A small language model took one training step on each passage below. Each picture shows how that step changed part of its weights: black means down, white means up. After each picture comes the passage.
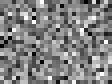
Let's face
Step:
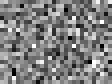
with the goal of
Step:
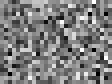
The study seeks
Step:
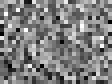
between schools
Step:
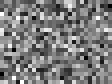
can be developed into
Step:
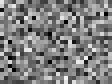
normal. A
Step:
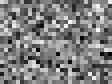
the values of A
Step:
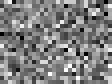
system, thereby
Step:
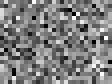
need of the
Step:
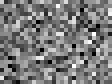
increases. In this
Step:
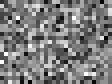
practices are become
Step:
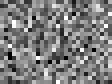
their study.
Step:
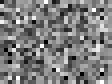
Correction of
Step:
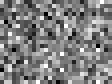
of combustion
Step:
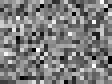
cultural world. This
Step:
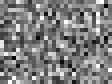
concept of relative
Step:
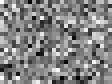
to the measurement the
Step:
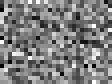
health status) and
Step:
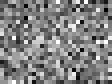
only most famous
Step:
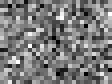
adaptation, indicated
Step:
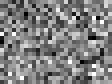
sufficient information, or
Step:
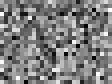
: Investigation
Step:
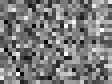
of IE in
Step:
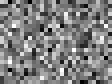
its significance in the
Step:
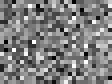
being given and
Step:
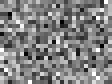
systems to improve
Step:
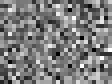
as a result of
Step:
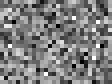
control process by
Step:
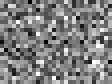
some of the
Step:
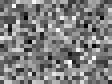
moment [2].
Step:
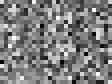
MEC architecture
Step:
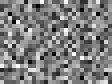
choice for learning
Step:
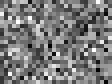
Journal of Physical
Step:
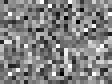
is foundational to
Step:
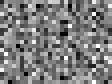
% Oxidation
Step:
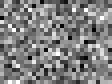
was dissolved in
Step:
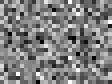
hybrids tested
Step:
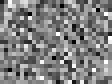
thus reduced the problem
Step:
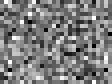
The data collected in
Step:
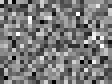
compared, using the
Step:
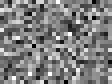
[1]. Although
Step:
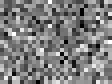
shows the global
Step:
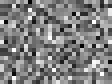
without the following
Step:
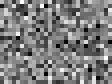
due to subject,
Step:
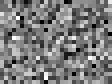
The IPV
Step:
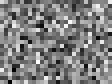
the present researcher
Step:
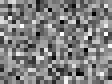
modular and
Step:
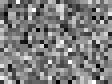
On the basis of
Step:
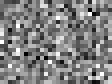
In "The
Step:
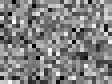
job 2 is greater
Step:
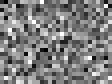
species rely,
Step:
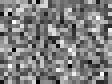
acting as
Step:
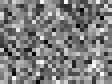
samples of the
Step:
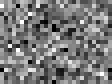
temperature, and light
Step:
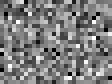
firms and
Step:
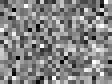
to develop the
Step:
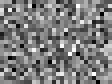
server. The
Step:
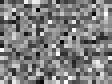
the braid
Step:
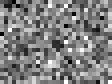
More specifically,
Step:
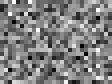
a very vast
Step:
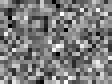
the sorption
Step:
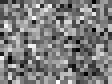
Article Research
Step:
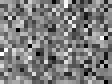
learning and understanding the
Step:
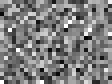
and DIY
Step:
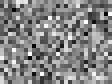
to their homes
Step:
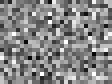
to be zero
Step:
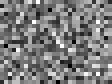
transmitted intensity
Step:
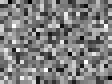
its type and
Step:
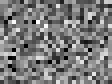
expect from others.
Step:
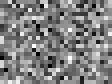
news or share news
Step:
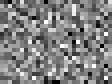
infections in relation
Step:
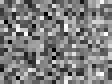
of active and
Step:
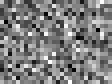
of distance education
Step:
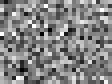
smoke flow
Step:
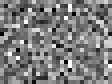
will contribute to these
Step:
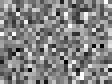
\leq n}
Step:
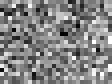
force corresponding to the
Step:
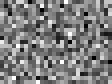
been developed that use
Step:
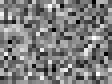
We evaluated the performance
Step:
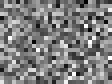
and consider topical
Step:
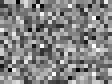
to support local
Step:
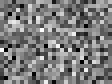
secondary products created using
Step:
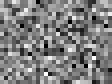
are motivated by
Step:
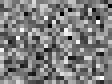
raises the
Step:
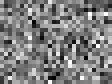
enhance purchasing
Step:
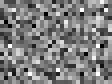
control of parameters based
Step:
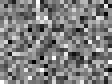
a fast
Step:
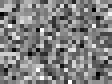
is especially true for
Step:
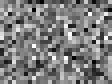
branch a
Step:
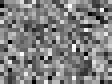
higher institutions in
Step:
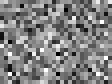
with a standard deviation
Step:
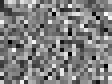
no problems occur during
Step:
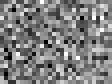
of oil
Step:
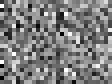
have been directed
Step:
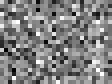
one of the
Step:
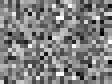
achieve in practice.
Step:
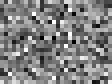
will also prevent
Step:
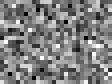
side; b)
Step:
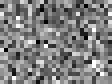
identified by the
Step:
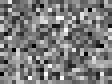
lag model
